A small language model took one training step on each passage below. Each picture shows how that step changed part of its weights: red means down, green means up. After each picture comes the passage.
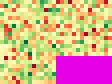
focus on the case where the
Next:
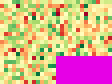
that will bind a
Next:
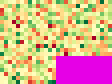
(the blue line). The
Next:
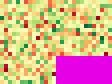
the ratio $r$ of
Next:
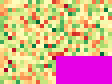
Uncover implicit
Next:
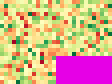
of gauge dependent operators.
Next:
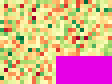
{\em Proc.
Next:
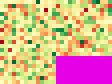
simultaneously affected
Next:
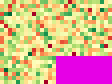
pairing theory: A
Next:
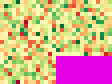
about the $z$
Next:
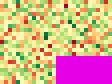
that of AP. We
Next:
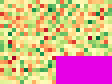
and listwise-rank
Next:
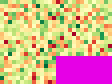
distance of $y$ with
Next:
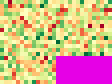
According to Eq.
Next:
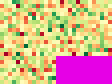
that is sensitive to the
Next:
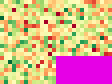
discuss the differences between our
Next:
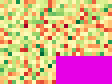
the most challenging problems
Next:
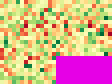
the class of large field
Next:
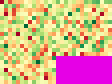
appeared in more than
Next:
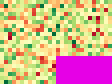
was exhaustively
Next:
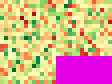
opening up new opportunities
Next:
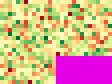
their book because they
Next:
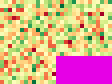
from the surrounding star
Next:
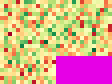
the erosion of surface
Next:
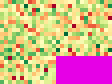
content. While their usual
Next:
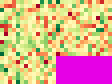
esponse GMPE
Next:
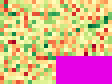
and practical application, which
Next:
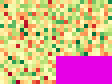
of the $N$
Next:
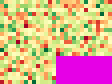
of the important factors, or
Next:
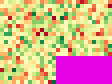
size of stock,
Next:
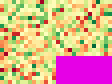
canonical partition function and
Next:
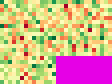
on coherent superpositions
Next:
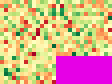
use of accounting
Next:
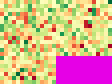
Group. Indian
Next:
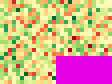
Physics, Beijing
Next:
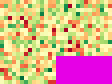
most effective manner. As
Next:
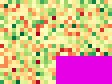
be expensive with few
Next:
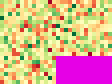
this effect does not require the
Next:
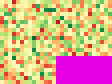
emerging themes by
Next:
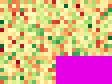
integer partitions
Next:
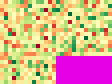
commercial purposes
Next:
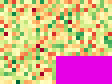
power, seemingly
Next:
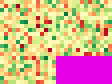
Search for 6.7
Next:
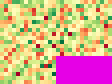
has become standard in the data
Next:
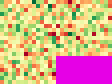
biased to a lower
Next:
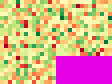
it, first of all,
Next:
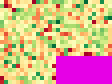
\quad R_{di}
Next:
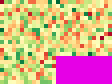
of visual descriptor
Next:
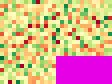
infrared laser
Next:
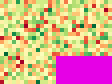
the workshop at
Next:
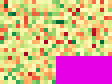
and uncertainties from the
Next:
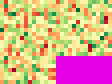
and progressive methods
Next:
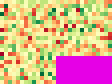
will be spent on them
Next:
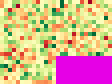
but instead leaves the
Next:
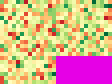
a structured policy framework that
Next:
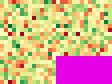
C.~Tovey, and
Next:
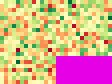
computer that controls
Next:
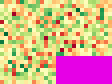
found and cleared in
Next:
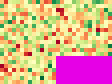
rectal examination,
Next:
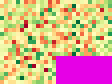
the total complexity is
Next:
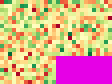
dotted line: original
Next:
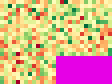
& Lomb v.
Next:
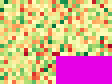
the \Bpm\
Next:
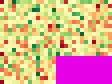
- We identify the set of
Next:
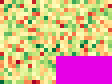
implemented. - Simulation volume
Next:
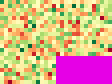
males and females
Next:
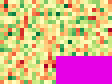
and Harvard
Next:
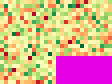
is close to the analytical
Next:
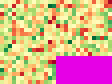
knowledge based system has been used
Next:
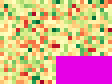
are all constants. In
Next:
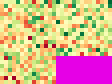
to proceed with the
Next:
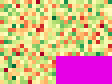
community.* Keywords:
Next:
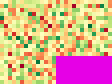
classified into more than one
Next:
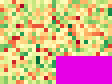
causes global warming
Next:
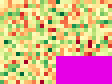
ITI mechanism is applied
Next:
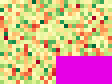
and vanishes when the
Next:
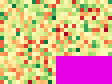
species were represented.
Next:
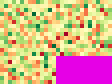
oil and gas sector of
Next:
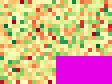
the high SNR regime with
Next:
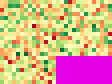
obtain an A-type
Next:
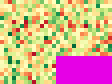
The three numbers used to
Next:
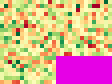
of DC means that it
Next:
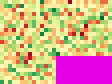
body have been considered
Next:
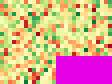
in both countries.
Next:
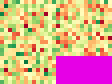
from the structure of the Hamiltonian
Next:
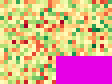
the distortion in the
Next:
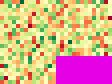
major contributor in the
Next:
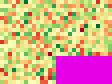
a factor of 1.95
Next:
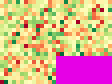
the number of hours
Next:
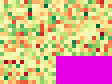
4.32$, indicating
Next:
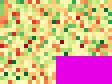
dominance. The strong
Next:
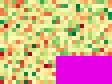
regions, the value of
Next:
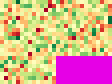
used to reduce the risk of
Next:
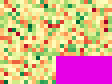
N $ indicates the number of
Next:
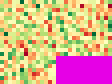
of the $\Mb$
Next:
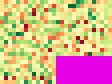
agrees with inspecting
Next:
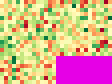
the proposed scheme but also the
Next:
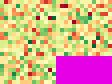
for bifurcation
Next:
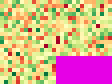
throughout the development project is
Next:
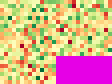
conical defect should be
